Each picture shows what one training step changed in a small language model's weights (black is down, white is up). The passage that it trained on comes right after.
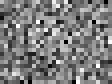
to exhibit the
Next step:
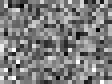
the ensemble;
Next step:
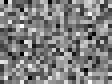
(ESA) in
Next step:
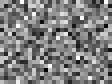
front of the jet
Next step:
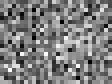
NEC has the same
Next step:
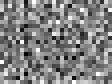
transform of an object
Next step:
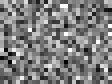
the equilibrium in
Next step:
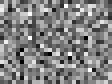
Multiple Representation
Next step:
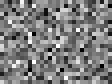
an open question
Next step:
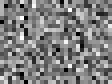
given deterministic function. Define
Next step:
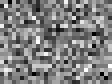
\sum_{ g \in
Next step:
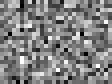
fixed Landau index
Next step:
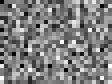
in the dimension of the local condition
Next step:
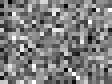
octahedra, while
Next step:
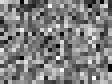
fitted power-law
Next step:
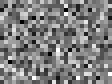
A generous estimate is
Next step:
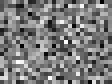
evaluations of the effect of
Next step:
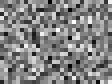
(volunteers were
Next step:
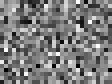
cross the observable lines
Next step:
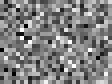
finite number. The model is
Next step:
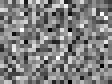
the volume will be under
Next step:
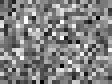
in Table 15.
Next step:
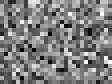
pionic reactions
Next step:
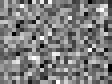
difference for most of the
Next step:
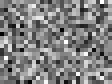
homology types over
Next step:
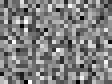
the classical limit. Some
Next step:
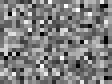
value} of this magnetic
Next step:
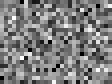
model's reliability for
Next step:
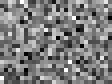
modes protected by the
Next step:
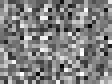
theorem. This left hand sum
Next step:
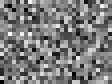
Equality is attained
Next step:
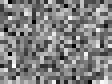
this is what we will do
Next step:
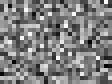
space which has a sequence $\la
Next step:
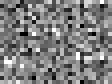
would entail additional
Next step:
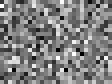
reformulated as the problem
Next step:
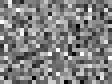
Fe does not correspond to
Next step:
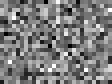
it was posed also that the
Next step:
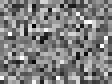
particular, to avoid
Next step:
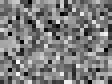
machines, each
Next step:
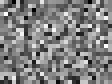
identical in our random matrix model
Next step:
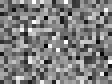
forcing notions was defined
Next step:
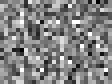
in such regions should be
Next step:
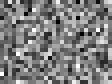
magnitudes of
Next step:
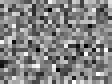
nature of an object.
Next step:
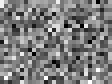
2$ an integer.
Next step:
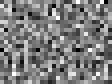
single close flyby of
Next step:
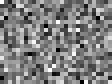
with a gluon pair.
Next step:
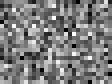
chosen with probability at
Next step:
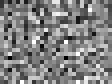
by: \begin{equation}
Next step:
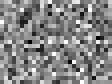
Indeed, there are
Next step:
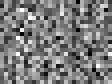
system with a time dependent mass
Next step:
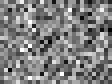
matter to pure
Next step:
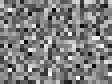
considerations to the underlying
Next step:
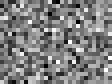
environments, and
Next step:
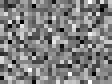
take the fixed point data as
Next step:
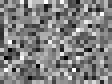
can be used to solve these
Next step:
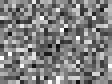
As a corollary we obtain
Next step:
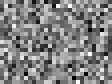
features hint at the
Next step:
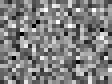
phases, including
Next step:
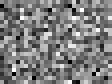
phase-transition at finite
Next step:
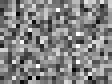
represents a critical
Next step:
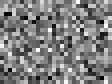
secondary vortices and
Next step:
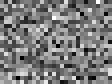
the MUSHRA
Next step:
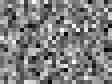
performance computing}
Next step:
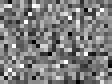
Four different search functions are
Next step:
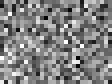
we introduce the similarity network
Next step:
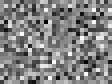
assumption that, say,
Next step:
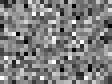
$T>0$ there exists
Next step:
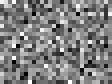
$u$ in the form
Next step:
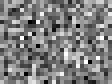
Hilbert space,
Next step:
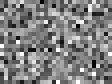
He has shown that, for
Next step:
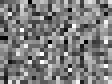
external magnetic field
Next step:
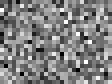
Then the disk bounded by
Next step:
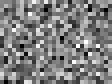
source in our sample.
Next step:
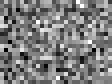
\\ & \qquad\qquad +
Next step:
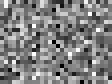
$j$-th column.
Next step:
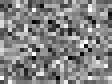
\times G(N)$. We
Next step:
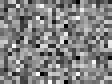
method. While both
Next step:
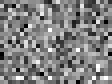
orbits. Dynamics
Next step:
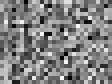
projection theorem in a
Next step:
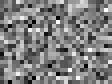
is a Gotzmann
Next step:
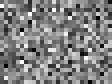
iso Lb alg}
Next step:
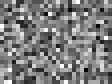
defined \aat~by
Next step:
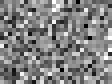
vapour pressure
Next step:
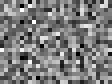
with a carrier
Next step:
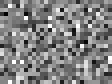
In this sector we have only
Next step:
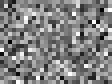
introduced in Section 3. By
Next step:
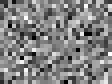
{\it Letter}, we
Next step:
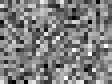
the represented manifold,
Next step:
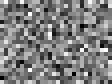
previous studies on
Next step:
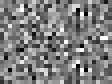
We investigate the
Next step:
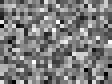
descriptions more realistic,
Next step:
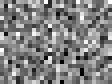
of resource consumption
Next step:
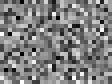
the RHom's of
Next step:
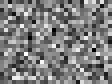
the SGS is only
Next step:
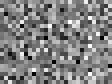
For instance, in
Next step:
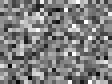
is as good as that of
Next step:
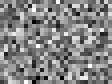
parameters, the more operations
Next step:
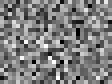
this slight computational
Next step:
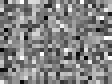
is associated with nonlinearity
